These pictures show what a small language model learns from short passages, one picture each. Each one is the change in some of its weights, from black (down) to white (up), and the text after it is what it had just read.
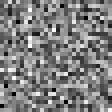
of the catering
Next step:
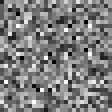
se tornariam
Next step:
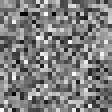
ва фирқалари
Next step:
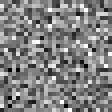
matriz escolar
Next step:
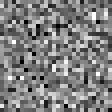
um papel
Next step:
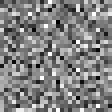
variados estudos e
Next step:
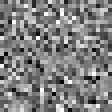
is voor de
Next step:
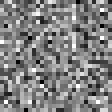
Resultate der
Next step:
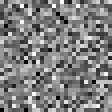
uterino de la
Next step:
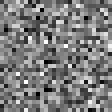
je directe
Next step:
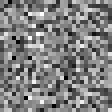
предметом стають
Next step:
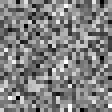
сумка и
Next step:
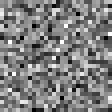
the substrate that
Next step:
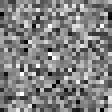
utilidad del
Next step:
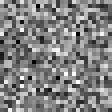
Professor no Curso
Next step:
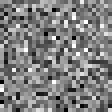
de Greg
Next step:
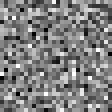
the interaction
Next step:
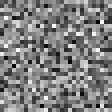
mondiale à
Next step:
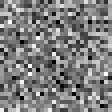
la population du
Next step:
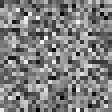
том числе и
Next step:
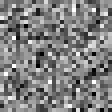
областта на
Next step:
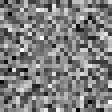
yadro bilan
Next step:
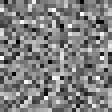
anos, com o
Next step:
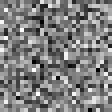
ushbu modelning
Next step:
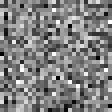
de leis e
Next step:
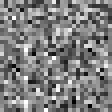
theoretical and
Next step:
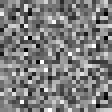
tasvirini topgan
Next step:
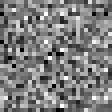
autor alerta para
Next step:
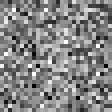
первый фактор
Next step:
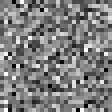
тузатиш ва
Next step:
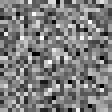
Special Education
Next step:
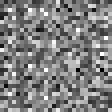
estudo é conhecer
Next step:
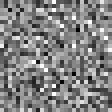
to determine the
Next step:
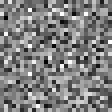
juga menangis
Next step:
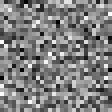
positif terhadap
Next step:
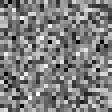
которой мы
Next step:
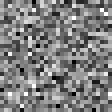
théorique de
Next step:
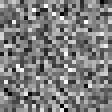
sosyal medya
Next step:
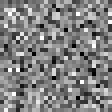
исследования заключается
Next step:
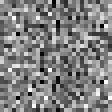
Se está trabajando
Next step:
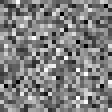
pared celular
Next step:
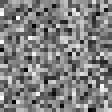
ve medeniyet
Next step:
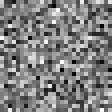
por qué no,
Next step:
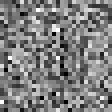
la zona;
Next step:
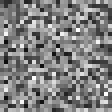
olish kerak
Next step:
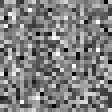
Years: A
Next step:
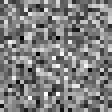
ГЭС с
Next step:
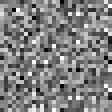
inson olamining
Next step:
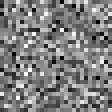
acelerou o
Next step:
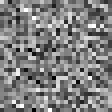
Research" señala
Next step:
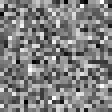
of Rio Grande
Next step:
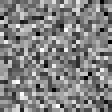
donishmand va
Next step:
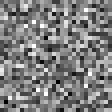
del proyecto
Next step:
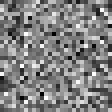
durante décadas un
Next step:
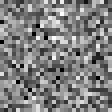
back to
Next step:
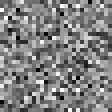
редактор, що
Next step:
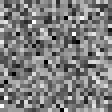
ish faoliyatini
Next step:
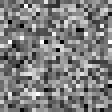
dan pengguna,
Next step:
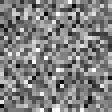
limitaciones de la
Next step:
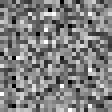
especializado no
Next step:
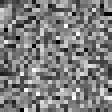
Qarshida ham
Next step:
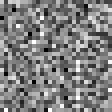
mavjud barcha
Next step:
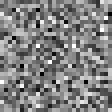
elektr toki
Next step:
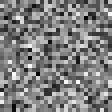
dan mobile
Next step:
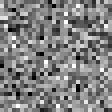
нефти на
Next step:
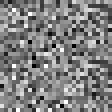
что эффективность
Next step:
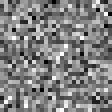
necessário dirigidas
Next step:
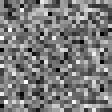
va statistik
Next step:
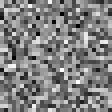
tomonlar sirt
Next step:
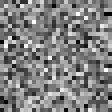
quedó el
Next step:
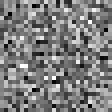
of Social Science
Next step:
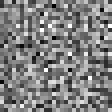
de urgência;
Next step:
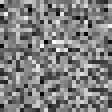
El subconjunt
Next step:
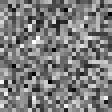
Ushbu metodning
